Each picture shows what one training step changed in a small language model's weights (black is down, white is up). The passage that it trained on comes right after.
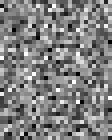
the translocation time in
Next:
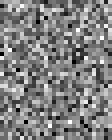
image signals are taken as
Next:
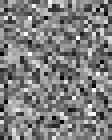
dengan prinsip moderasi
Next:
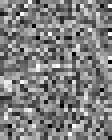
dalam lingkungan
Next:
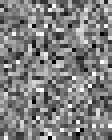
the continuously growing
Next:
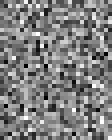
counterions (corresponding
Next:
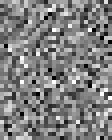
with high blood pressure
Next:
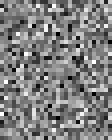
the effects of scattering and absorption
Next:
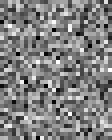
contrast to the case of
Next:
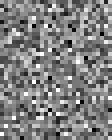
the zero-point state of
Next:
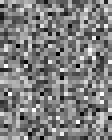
of China through grant
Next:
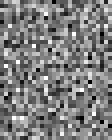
في جميع
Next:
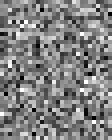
spectra nor the contaminant
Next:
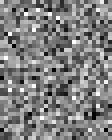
torus opening angle,
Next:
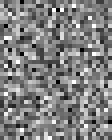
информация о мировом
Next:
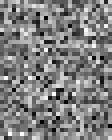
structure of the LTE contains
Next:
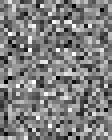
staggered dimer
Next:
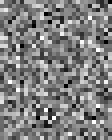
syntax errors in
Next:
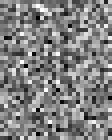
effects. In the following
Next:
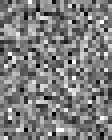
boshlab yetakchi
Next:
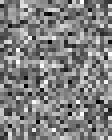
directly over the chip case
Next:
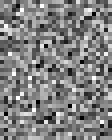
estudos com prevalência
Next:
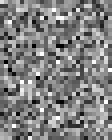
thickness of the shock
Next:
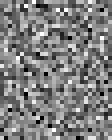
une version unifiée
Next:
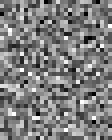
instruments, and many
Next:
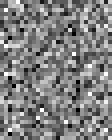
с использованием
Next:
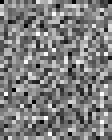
order to calculate the unknown
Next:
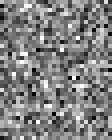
of new physics. For
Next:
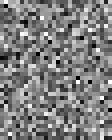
be larger when the CE
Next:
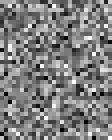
its derivatives fall very
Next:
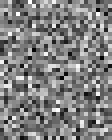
violência doméstica
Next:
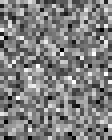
et reçus en
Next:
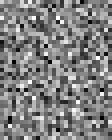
research evaluation, this paper
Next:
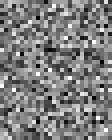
for 2-kHz
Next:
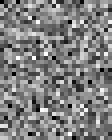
additional system potentially showing
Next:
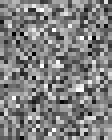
equilibrium states are indicated by the
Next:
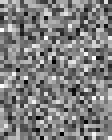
entidad funcional que está
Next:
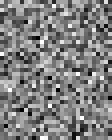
to form at the onset
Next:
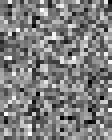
is well separated from the
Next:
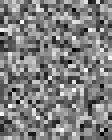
gen terapiyasi usuli
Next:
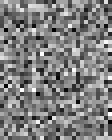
not obey to CB
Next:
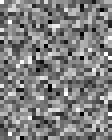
Si No Dir Doc
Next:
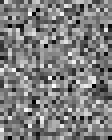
surrounded by a massive
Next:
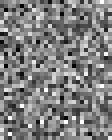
August; cited
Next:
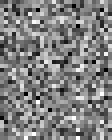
they can participate (see
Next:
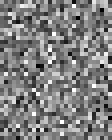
on być wzorem
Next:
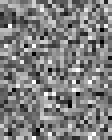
bir ishrat,
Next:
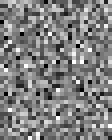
which the fields share the
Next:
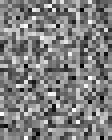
generated from economic models,
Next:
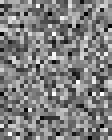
a conclusion is also valid
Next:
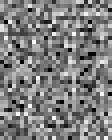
a multifaceted
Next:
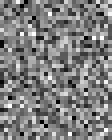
asosiy obyekti
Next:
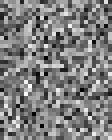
by learning the embeddings of
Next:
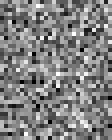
panel}) the known tidal
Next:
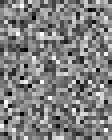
that it diverges logarithmically
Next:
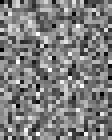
assumptions: Assumption
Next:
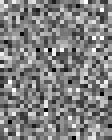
boqish davrida
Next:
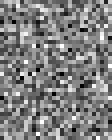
clear sign of a Dirac
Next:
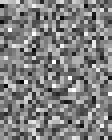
experimental lower bounds on the partial
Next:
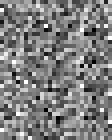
both signal and background events as
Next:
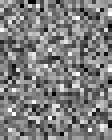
ila la'l
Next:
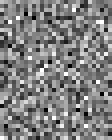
females may result in
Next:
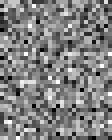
– витая пара
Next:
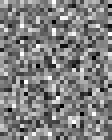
\bibinfo {author}
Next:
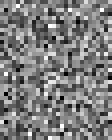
Ce résultat
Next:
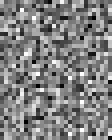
data and the simulations, which
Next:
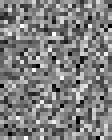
on whether they aim to describe
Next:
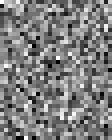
as well as their role in
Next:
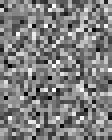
the uncertainty in the confidence
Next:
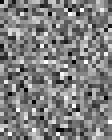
element $g$; \item
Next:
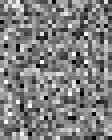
упрощения и
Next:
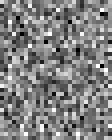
Costa: Obra
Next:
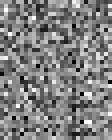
mM), glucose
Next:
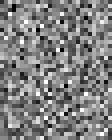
shrinkage of the
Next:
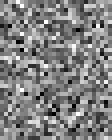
model. White contours
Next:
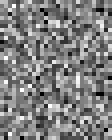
Carlos Castilla
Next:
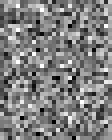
филол. наук:
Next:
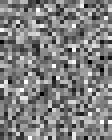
health. For each
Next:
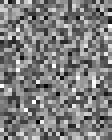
E.}, journal =
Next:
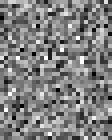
of the four transitions leads
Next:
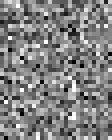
з дітьми з
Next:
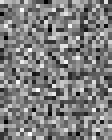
and observational data on
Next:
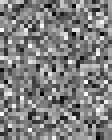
projektu reform,
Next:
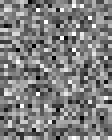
о. Наукова
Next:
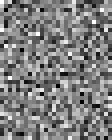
seconde, la
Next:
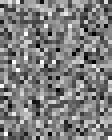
cosmological parameters from those of features
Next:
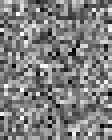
system. II. The
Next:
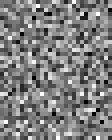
moeten blijven
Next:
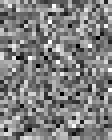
on the chemical
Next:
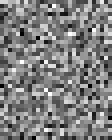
in a sharp increase of
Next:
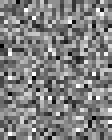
nebular mass and
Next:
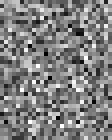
quadratic function of the order
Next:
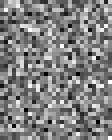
в загальному
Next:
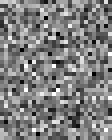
while the produced asymmetry
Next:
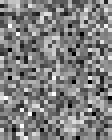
Bu yerda $N =
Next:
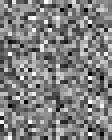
qush nomlari bilan
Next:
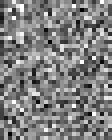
[4]. From a more
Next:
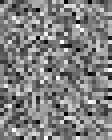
Now we can use the
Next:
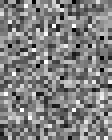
To prove this consider the
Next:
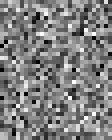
components, such as ISA
